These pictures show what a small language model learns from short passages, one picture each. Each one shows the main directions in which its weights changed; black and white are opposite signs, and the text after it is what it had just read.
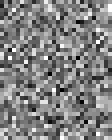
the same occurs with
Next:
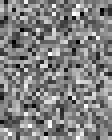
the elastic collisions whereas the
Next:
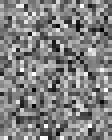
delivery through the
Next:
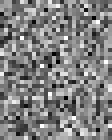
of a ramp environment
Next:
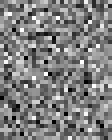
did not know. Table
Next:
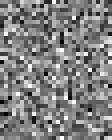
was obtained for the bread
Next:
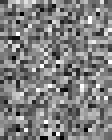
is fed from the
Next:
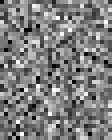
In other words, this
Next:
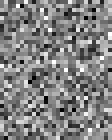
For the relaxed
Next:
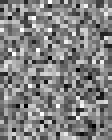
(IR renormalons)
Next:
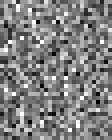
to increase and expand species
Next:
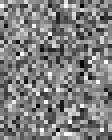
\hline \rho &
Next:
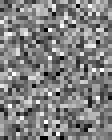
and correlations from the
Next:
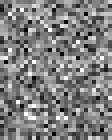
Management on research results and
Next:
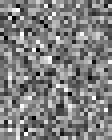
is associated with spatial data,
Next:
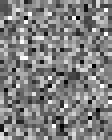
sand shorten their
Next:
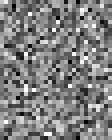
change not only the amount of
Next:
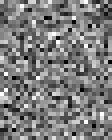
World War
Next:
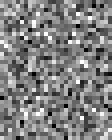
phenols. *Food
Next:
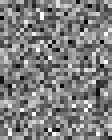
points are: stable
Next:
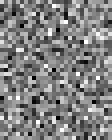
dry organic solvent
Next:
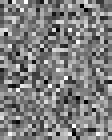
work is licensed
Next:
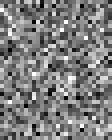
that results of all three
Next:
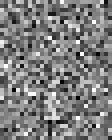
of the potential uses of
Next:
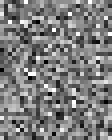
includes the outer scale.
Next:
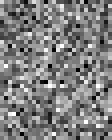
paper proposes the use
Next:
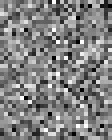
difference of solid and dashed
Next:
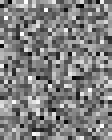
constipation and
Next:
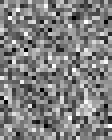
deep super-resolution
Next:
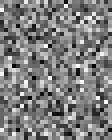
final volume was adjusted
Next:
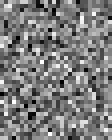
field of 10 kOe
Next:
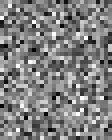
the behaviour of the effective
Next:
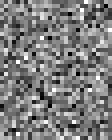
warped geometry
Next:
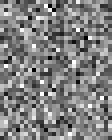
two-dimensional distribution of
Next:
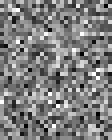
is 17 times higher than that
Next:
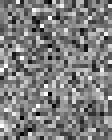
curve) are also shown.
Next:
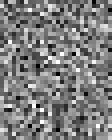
indeed sobering to
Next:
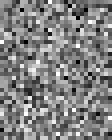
like the Ashoka
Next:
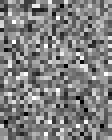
agent takes a step
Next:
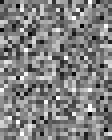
hence lots of
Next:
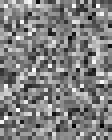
field. Therefore, great
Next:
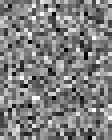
analysis based on a sample of
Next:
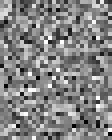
number of contacts to only
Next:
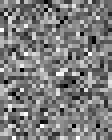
be applied to fit the data
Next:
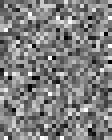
means that in the state
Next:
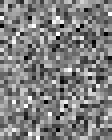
and convoluted
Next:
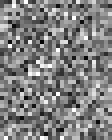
not identify users when the
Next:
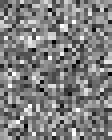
for better performance and it is
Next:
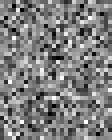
significantly improve the network performance over
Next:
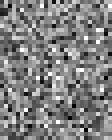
of mass of the system;
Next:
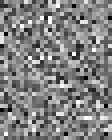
Research Organization
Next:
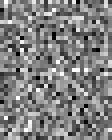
X-ray and radio
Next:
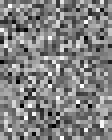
from the literature, it has
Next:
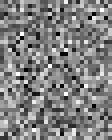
surface, potential scattering of
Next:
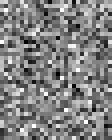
Especially tubular
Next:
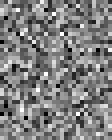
theories is thermalization with
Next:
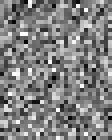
passions or areas of
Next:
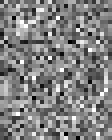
} \thanks{}
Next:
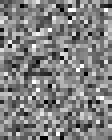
(such as the
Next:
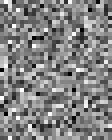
still provides good coverage of
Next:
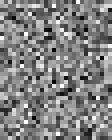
of purchasing power for
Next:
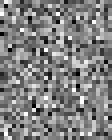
FAIR Digital
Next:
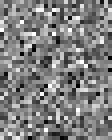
an unbiased energy
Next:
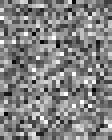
adiabatic limit
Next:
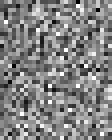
Compared with the higher
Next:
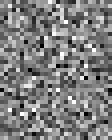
supporting data analysis. When
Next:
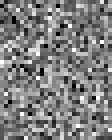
and, eventually,
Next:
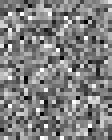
to 2 in the evaluation of
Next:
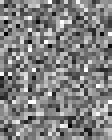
as binaries.
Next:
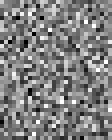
leadership, then this
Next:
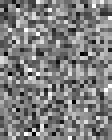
profile. By choosing
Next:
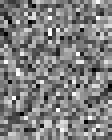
quantum spin chains.
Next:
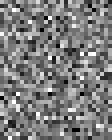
follows that has been tested
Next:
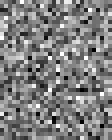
the threebranes by
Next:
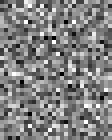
systematic review design's
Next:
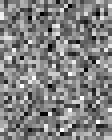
vehicles into
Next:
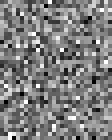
cut off we have analyzed
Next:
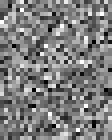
and the number of threshold
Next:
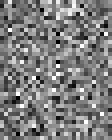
To ensure clear communication, the
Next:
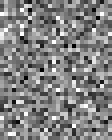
homogeneous isotropic
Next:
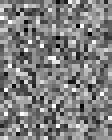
reasonable representation of the pressure
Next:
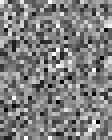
of the freshly
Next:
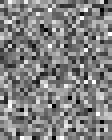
errors) with Schwope
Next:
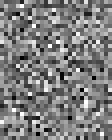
Electronics A common
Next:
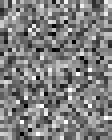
of documents in
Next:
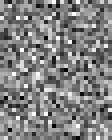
second, if light nuclei
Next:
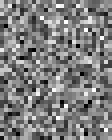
acknowledge the support of
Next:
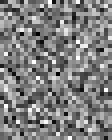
does not match the
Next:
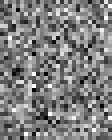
order of each parameter up to
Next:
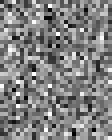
fit, but this is not
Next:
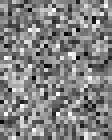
second-order covariant
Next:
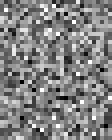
Persian Art
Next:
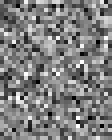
C.T. and
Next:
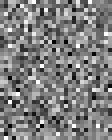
is obliged to
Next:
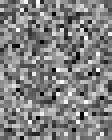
al [2] analyzed
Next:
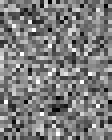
element method shows that the optical
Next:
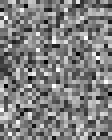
its political dimensions.
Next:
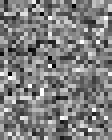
by Santerno
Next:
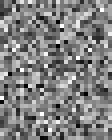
the perturbation of the
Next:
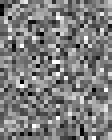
characterized by a major
